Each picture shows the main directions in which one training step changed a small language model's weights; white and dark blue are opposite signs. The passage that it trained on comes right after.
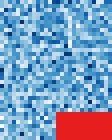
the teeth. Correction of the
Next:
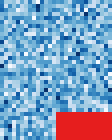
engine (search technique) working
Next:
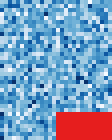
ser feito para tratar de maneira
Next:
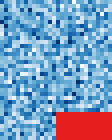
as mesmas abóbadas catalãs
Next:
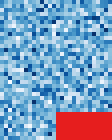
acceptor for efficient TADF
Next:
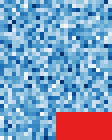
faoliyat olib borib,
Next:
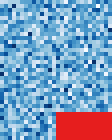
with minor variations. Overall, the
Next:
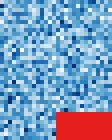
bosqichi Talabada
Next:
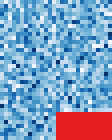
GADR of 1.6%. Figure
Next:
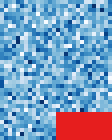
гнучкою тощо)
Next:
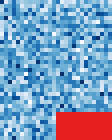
PASCUAL, S. Y
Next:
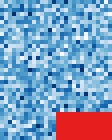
use of incremental improvements and radical
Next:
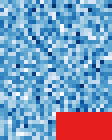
as those involving visitors from Asia and
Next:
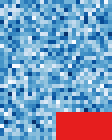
public health see Lim et al [6],
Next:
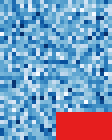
яровая пшеница
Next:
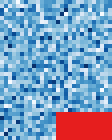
qiladi. Shu bilan birga,
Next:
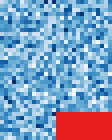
correlate that exists between Physics and these
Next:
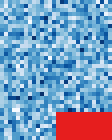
horizon of 24 hours. We
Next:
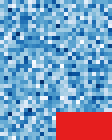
the Anglophone campuses is
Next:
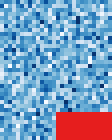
computing deploys virtualization technology to
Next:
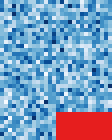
Arifin (2022) found that
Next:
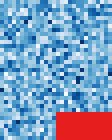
was a finalist again in 2008 for a run at
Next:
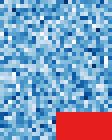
we introduce the notion of rough
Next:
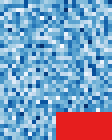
research Halim et al [4], showed
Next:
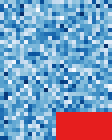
oraciones que escribe está fundamentada con
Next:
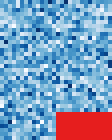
statement analysis to examine the degree of
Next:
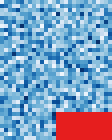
adhd, attention deficit
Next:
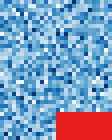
comes into action, only in failure
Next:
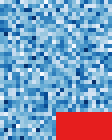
exist. The *oracle* at level n
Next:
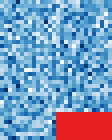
immuno reactivity. The result reveals
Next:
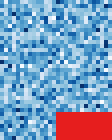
hurmat va daxldorlik
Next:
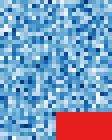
of estimation is suggested by authors and
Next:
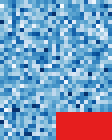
long-term efficiency, the development and
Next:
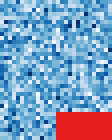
fatty acids forms the foundation of
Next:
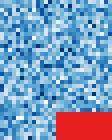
actual description of a physical event, not
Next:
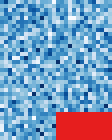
arterial hypertension
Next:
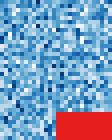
(actuelle Kavarna).
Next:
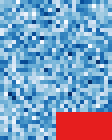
technological development with strategic policy goals,
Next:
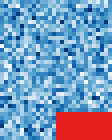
socialization about the dangers caused by the
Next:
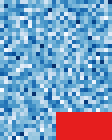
Dybina. Moscow,
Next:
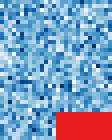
Universidade Estadual de Roraima
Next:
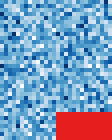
epoxy glue components and their
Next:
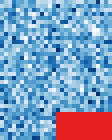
sus servicios con un club cuando ya
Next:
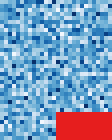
amaliyotda uni sinay oladi.
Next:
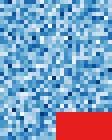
during a reading activity, the questions
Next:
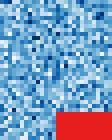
et al. (2005)*. However, there
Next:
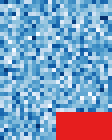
школу на проспекте
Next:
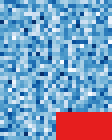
ice-cold water and ethanol and
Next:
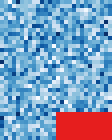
support has a negative impact on enhancing the
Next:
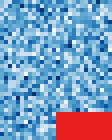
not close to each other in terms of content.
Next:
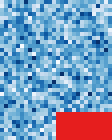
drinking in some areas. It was recommended
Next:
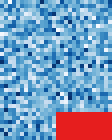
energy, thermal power plants, environment,
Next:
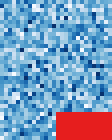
studying the online aspect of hateful
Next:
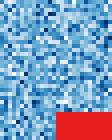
and economical solutions. In a relatively
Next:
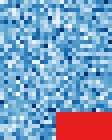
auteurs, le mouvement peut
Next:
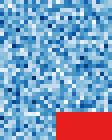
1-10 con base a lo descrito
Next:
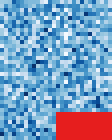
с. 207]. Коваленко
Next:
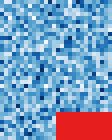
of employment? (2) What are the
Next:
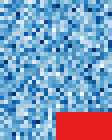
their combination. The calculations were made using the
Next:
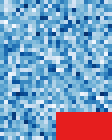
and empathy in supporting the
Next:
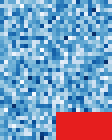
dalam pemberian program pembimbingan
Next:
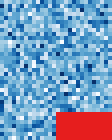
dynamic topologies. We consider
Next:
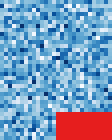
по славянским
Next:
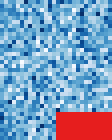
увагу на це явище та
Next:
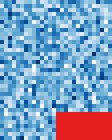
development of gender-politically correct
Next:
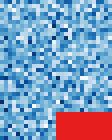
be improved. The segmentation has to
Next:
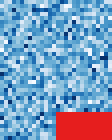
the most common choice for the FML
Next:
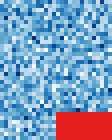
Pentru fiecare punct din
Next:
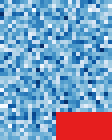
minimises the errors. A limit is set
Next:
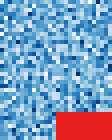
are mostly ignored, that limits
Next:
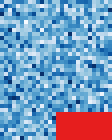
is safe to say those with higher
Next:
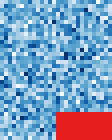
uso de FAA o de alcohol
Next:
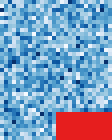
teachers' competence training, in particular the
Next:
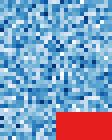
эмас, балки унинг
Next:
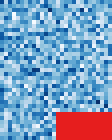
widely-used data platform for
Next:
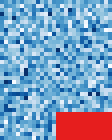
considered conspecific with *Halodule
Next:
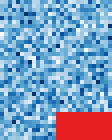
effects of phototherapy, some
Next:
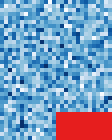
models as they harbor all kinds of
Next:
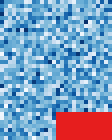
de optimización, para modelar y
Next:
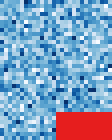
Федерации на период до
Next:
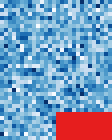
for delivering benefits to stakeholders.
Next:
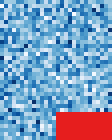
propia 2.3 Análisis
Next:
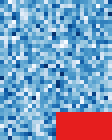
bolsa permanência de pesquisa e
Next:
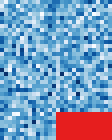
de convertirea unui rob
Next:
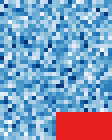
occur in thermophysical plants
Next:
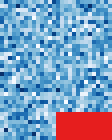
explore Catholic school identity in terms
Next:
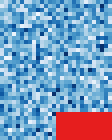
less available to the participants enacting the shape
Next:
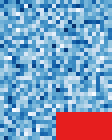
healing cream consisting of three major
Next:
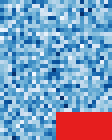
à sociedade. A Administração do
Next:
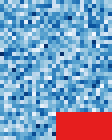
jamoaviy yondashuvning
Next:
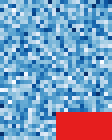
LV configura-se como um grave
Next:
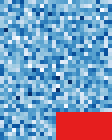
this period, accounting for 22% of all
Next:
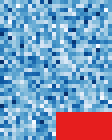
is a polished disk of 2 cm
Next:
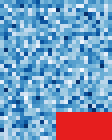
berishga intiladi. Modda –
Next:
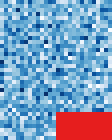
als Bindungsmassnahme
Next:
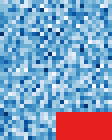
among semantic 4 competing representations
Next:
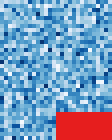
motivational correlates (need structure) under
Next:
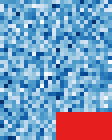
vayronkor bosqini bu
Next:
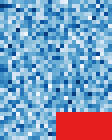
of writing, they rarely got
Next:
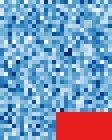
approach of Chin (1998) which ensures
